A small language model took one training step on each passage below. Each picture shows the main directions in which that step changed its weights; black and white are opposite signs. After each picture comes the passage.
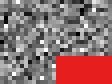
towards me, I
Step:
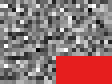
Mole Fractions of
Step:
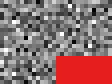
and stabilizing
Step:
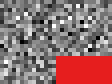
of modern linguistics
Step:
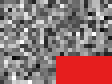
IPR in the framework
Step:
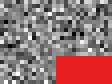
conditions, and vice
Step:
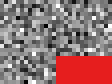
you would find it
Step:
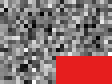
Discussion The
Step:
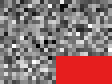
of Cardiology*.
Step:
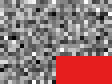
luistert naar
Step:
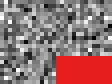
explosive (< 1
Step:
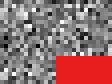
of the heart, including
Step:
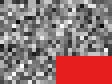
illustrates that the
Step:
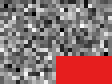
mensal? Não
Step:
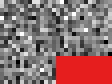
students struggle to
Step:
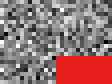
L$.* Proof:
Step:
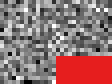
op dit gebied
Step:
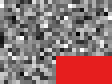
to establish sustainable
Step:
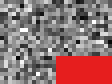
Bu juda keng
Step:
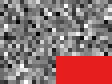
destroy, the
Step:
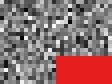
risk of bias assessment
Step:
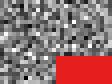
from the authors
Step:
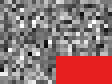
this debate, it is
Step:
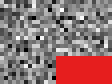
selecting methods of
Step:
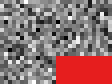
cost (S), and
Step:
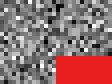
«Ichki ishlar
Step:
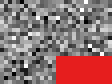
of seasonal
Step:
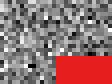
bin dann immer
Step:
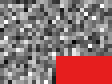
variables of brand personality
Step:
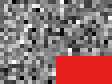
If the cock
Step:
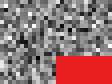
were converted from
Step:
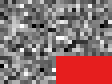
medical centers in the
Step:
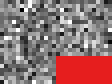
the drastic environmental and
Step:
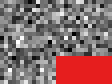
other system oxidized
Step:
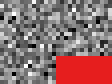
content of faith developed
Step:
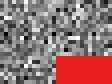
distribution with a cure
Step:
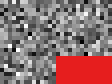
future. The ability of
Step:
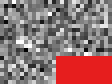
highly prevalent in
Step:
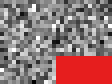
de la esfera
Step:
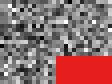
é simultaneamente
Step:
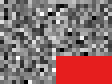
of orofacial
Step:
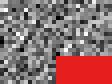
*A Record of
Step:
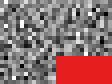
el ser, al tomar
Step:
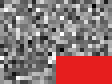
one bank is accessed by
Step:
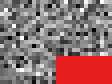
article provides an overview
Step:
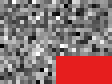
multiple pins, to
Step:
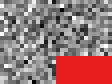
Kompetenzen, um
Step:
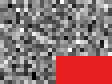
mutual interests and
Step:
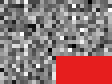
ways of doing business
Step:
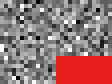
molecular ion
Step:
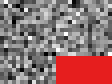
sensitized on
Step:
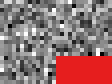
em vista esses
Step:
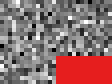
yordami bilan
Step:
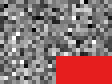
of skin barrier
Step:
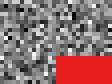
stained according to Van
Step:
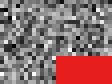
și alte
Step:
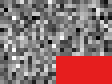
this study. 2.2
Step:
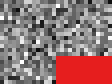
boshqa chorva
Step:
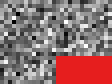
other necessary facts about
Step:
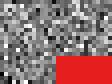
in the operation, or
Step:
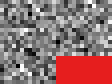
la correspondance à EST
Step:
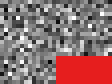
Nogueira da
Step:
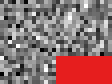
Future research should aim
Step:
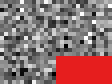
de Málaga,
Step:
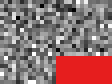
chirish kasaligiga
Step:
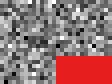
between these predictors and
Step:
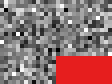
esa asoschilar mart
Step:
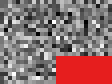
a multi-layer
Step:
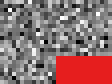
simulation are applied to
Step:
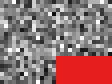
para o destaque
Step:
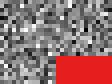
reaktiv talabalarni
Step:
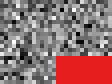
da LIBRAS
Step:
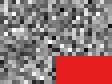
bermotor roda
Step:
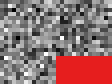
the Roman period?
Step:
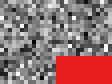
El filósofo
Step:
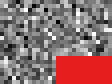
legal and regulatory
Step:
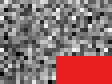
beslag zal
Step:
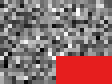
need from the health care
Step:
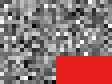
среднего образования,
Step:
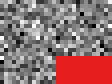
1). Segundo
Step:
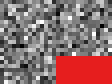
1. Structure of
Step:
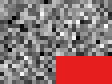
DF SS MS
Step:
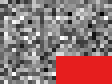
político de Arendt
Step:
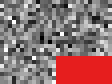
та Клочок,
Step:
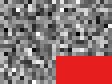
to consciously change
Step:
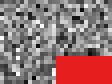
is the license for
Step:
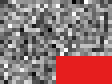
is self. Self is
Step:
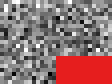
оценить ее
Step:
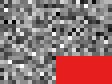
va modernizatsiya qilish
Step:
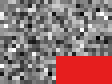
Para el viudo,
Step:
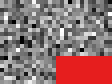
far from the reef,
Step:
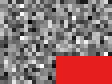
casa ha ido
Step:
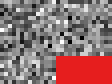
words, we explore
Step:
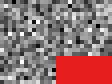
Sampling for
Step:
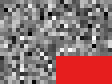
factores de riesgo
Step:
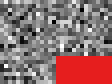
and other environmental issues,
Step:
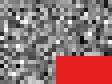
e) Prediction
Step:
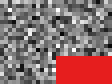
a lead for a simple
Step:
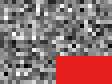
For determining ash,
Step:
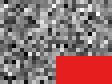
de Rijcke.
